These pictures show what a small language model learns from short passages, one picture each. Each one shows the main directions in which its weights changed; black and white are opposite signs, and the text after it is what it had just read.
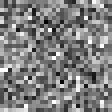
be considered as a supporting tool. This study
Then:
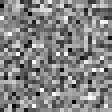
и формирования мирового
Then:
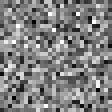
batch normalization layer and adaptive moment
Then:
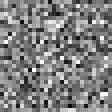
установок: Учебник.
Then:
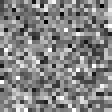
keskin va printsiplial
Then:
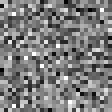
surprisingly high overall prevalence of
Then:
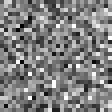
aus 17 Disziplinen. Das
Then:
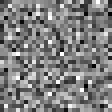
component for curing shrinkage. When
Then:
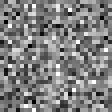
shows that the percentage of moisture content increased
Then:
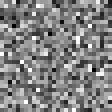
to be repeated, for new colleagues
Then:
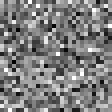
malaria, renal failure,
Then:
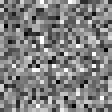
stone tablets, to the "new
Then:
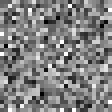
поширювалися не на
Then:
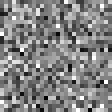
1.) [5]. We think that
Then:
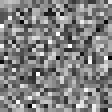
huquq tizimida reproduktiv
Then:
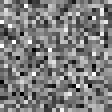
creation. Given the fact that there are
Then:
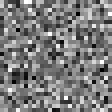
back contact by Ni(111) shows
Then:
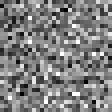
and green bars are Bragg's
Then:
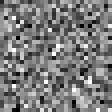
de las angulaciones y las composiciones de
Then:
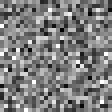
na plataforma ZENODO**
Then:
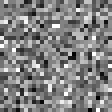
a freely generated monoid chosen to represent
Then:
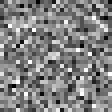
writing or the great industrial revolution. These
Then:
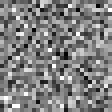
yangi turni kashf etadi va
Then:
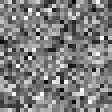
ko‘rsatadi. Shunday
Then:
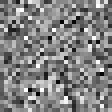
all of which are necessary for economic growth
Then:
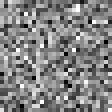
large amounts in liver and
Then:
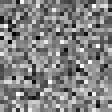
deforestation, change of land use,
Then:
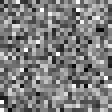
expectations. The aesthetic
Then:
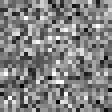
der Hochschulen in Bezug auf
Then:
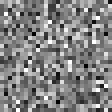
terdiri dari realisasi kredit dan
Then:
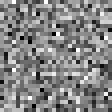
греческое слово, которое
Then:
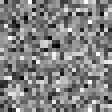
urine, Sputum, pus samples
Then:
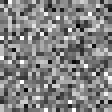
the BNCC ignored the fact
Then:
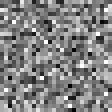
engagement finds its foundation in the
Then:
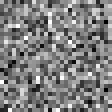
odontogenic cysts, in particular
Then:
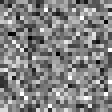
occasional burning - Aggravation
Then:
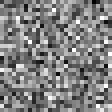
"Ming bir yog'du".
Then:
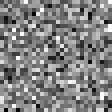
known as insecticides¹. In the
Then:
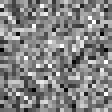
Bu vosita 130 gr bo'lib,
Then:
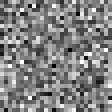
marketing opportunities. 7. Data Theft by
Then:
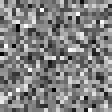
education systems accountable for the learning of students.
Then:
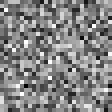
and the Cadastre Committee, the
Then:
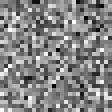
sans appointment/With the full
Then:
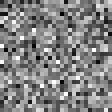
small available corpora or highly inflectional
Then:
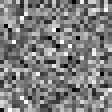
and singular aspects. The study employs
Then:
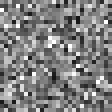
results in insufficient consideration of demand
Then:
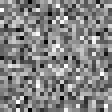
plast och papper inklusive
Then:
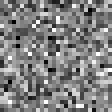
S. Yosh sportchilarning
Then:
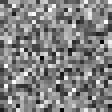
faculty members commonly juggle professional
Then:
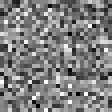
larga mos ravishda talab
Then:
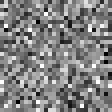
on thresholds of the fitting
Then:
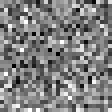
design of a space truss and the load
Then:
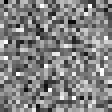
diameter of a circle That is, if
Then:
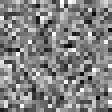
сукупність урегульованих
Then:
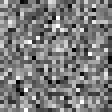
*ventennio fascista* to the
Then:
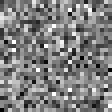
seguimiento por parte del INE 2.
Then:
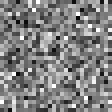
of this solution are reported in our recent work
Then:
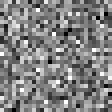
problem in a single area. For ongoing
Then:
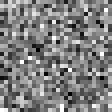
for keywords? No 2.1.6
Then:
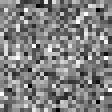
of crimes in the country. Its use
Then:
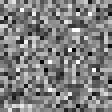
will be shown and commented in Section
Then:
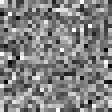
for urban African contexts using publicly available
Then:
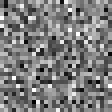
Original image, (b)
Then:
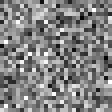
a postoji sve veći
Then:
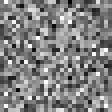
- t : Zeit - D :
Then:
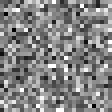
einem Auftraggeber
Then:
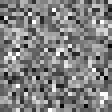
інноваційно орієнтованих
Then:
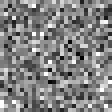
children with intellectual disabilities
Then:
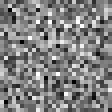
this topic aims usually to identify a proper region
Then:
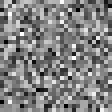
a cidade alcançava dentro
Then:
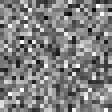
almost straight road shape. The
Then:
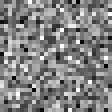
from the flight crews. The
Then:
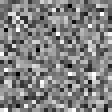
navbatida, 2022 yilga
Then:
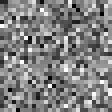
umfassende Datenstrategie
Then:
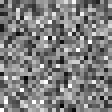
is missed because the incoming flight
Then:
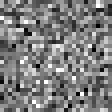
o'zgarganligi aniqlandi.
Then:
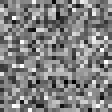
траекторий динамики
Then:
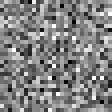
aluminium ores and concentrates -34
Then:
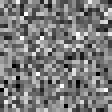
and Spirituality ($r =
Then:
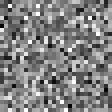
it also depends on cement type and curing
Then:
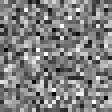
the rest of the world. Since the
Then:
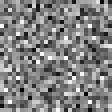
of gathering and meeting online. The
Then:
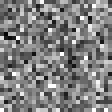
and J. Han, "Document
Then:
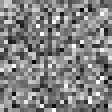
(DT) Damaged leaves
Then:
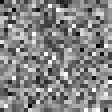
Special Emphasis on Critical
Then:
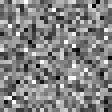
e Soares, 2018). Diante desse
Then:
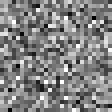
methodology built on four pillars:
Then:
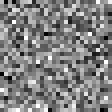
strength of ca. 0.02 mol
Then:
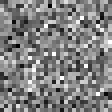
linear cumulative fatigue damage
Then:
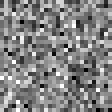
hídrico y lugar para el desecho
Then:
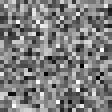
before attempting the estimation of
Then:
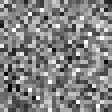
the slotted notch specimen for
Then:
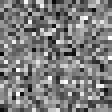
duration of exposure to cotton dust was
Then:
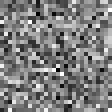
ölçekleri cevaplama
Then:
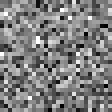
scanning helps you locate a particular
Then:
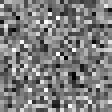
que as percepções e *feedback*
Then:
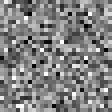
Applied Science and Manufacturing*,
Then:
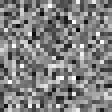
altamente **intensivo en el uso
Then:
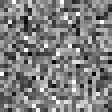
its length due to the removal of the
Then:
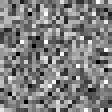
composites", Elsevier Science
